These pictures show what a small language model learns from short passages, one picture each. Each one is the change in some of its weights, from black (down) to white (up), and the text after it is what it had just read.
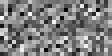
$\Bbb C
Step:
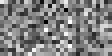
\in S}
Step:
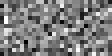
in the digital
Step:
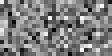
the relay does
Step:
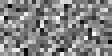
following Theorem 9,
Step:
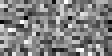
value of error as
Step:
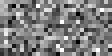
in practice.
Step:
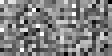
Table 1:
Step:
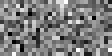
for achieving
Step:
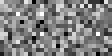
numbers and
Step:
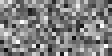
of a space without
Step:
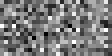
manage this difference
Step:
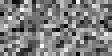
subset $B$.
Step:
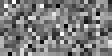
the first positive term
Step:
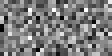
and Bart Van
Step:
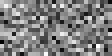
of the proof of
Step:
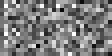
the same results as
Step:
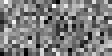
Project of the
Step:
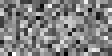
boundary $\bd
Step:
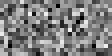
main war objective
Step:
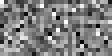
$f$ and
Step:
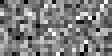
methods FRI
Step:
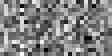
Patients with
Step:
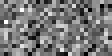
Combining this with
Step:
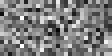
it possible to find the
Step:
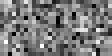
path for their
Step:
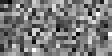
can interrupt
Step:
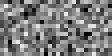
and clauses
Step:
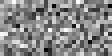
reported based on
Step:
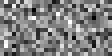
lower OOS
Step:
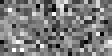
by the flow of
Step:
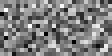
and the exact solution
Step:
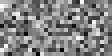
is chosen to
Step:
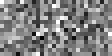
5: Folding
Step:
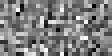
Department of
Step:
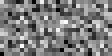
us that smooth
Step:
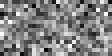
\to Y$ is
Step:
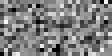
empirical and
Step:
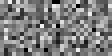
Int 1.
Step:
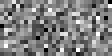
(a result of
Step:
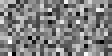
two factors.
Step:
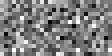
important to develop a
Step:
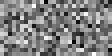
changed it from an
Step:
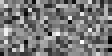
in this way the
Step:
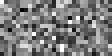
to be much
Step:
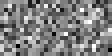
identify causal
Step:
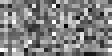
Let $\KK$
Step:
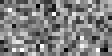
showing flow of
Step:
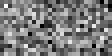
prevent them from
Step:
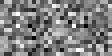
*Journal of
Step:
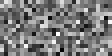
a sub-module
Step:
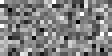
Jericho -
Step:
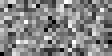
between leaders, is
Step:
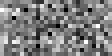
Analysis and
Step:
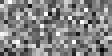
is quite involved
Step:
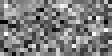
of the existing
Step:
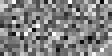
to financial and
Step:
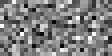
to establish
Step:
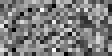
a plane.
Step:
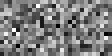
the resulting action
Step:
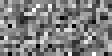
Tracking Table
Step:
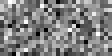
the Faculty
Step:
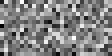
test instruction*
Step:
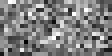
like involutions in
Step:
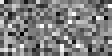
different kind of
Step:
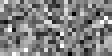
the permissible
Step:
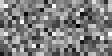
and innovation
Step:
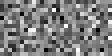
normal density.
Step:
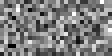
same circle
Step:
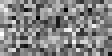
To design and implement
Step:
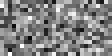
was helpful
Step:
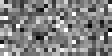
1 \leq j
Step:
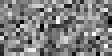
signal processing
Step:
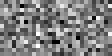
of patients,
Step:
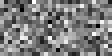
$S$ meaning
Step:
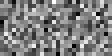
the repetition
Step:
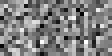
This synthetic
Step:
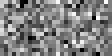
experiments with 8
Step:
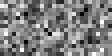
injective and hence
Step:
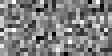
checked that in
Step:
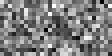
and hybrid
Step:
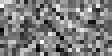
if the procedure
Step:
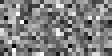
staining) and
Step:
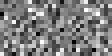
dont la
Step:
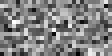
graph which is not
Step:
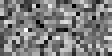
Steven G.
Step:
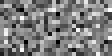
in cardiac
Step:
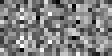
OY YAR
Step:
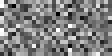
and local) errors
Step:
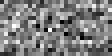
emergency health
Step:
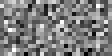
waves using a
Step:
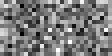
checking this
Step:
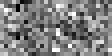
is a free
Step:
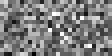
the mean scores
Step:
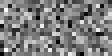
By the induction
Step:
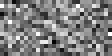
of $\gog$
